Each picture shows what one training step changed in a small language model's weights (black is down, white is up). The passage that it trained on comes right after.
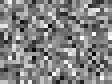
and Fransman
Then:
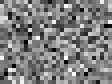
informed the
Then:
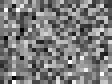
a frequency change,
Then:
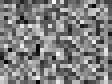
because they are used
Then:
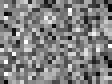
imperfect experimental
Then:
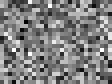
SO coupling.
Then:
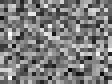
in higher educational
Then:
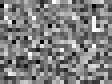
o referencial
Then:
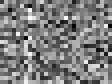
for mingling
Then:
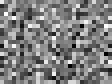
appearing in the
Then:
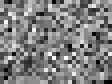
$U$ and
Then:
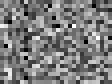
biological samples needs to
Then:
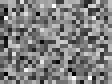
the general cases that
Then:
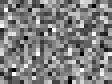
measured by return on
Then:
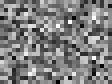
for the relationship between
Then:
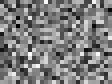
imposed the
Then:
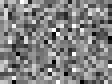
citation should change
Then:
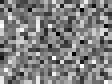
visited by
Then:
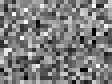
language aid for
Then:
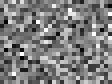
Executive summary
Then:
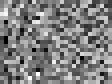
a vertex of
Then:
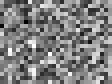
future school development
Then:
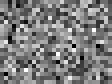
parameter region that can
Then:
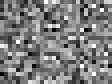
get around the absolute
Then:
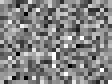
authors have reviewed
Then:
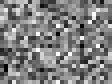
the strongest possible
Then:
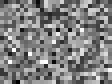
with large uncertainty.
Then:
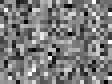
classified application type.
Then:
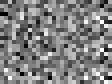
openly available at
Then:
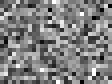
the eigenvalue of
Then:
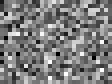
were more compatible
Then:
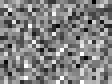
necessary. In this
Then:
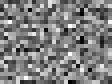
results, it is
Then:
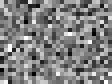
working capital,
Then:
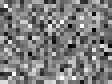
same. Key
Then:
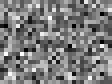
one dimensional biased
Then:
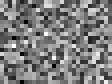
classical giant
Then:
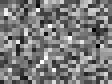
through manual
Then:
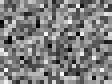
formulated by:
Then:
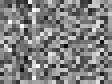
management schemes have not
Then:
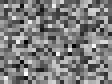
of the initial phase
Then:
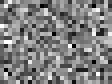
and future work}
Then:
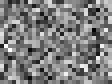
machine learning approaches in
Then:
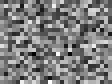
of the memory
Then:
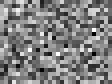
the client device
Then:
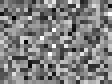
Skills Table
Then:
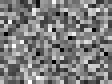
often takes place at
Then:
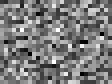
of data-driven
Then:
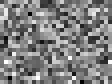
the search operation for
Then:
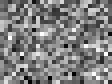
for our proposed
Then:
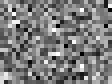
may lower HCC
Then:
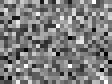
it is important to
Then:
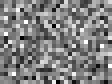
an infinite lattice using
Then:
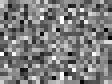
cannot reveal to the
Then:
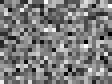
Using the Monte Carlo
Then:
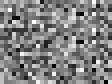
there is a
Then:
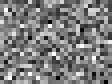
against known standards,
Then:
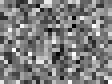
research staff.
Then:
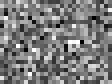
= q \times
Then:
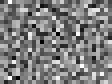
and experimental procedures.}
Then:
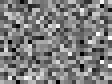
highest occupied
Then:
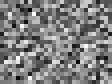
body of the
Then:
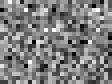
and quark number
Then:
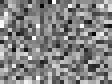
size given by
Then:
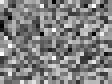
implemented by the
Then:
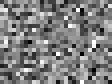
the solution, the
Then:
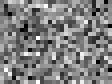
notification by
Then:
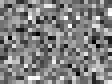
Republic of
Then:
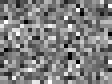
curvature, which
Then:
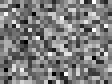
learn the underlying interactions
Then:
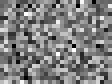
convergence theory that in
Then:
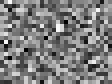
and their weights were
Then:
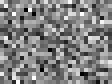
between Spectral type
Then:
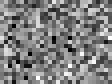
axis. Such approaches
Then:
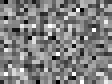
temperature, which requires
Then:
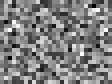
and extended it to
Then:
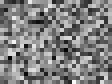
Water conservation and
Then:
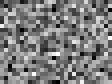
which will focus on
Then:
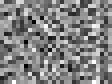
Research University), Department
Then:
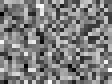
and Environmental
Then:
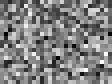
for data analysis
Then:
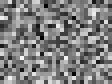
from the classical perturbation
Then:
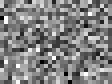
of nonzero
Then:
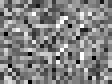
complexity. For
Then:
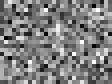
and eigenvalues
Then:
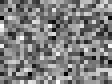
included in the
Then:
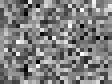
her help and
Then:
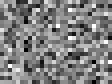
Indian requires that his
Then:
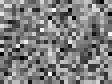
Procs14 is
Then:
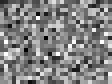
as it was done
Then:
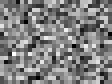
cooling of the
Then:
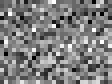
this equation can be
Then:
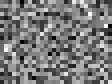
has a minimum,
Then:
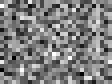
time and uniformly
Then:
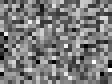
of magnetization in
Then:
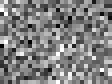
it gave
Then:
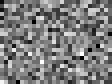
be similar.
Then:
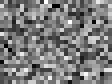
factor of the shock
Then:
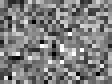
NP? A
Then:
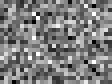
one as replacing
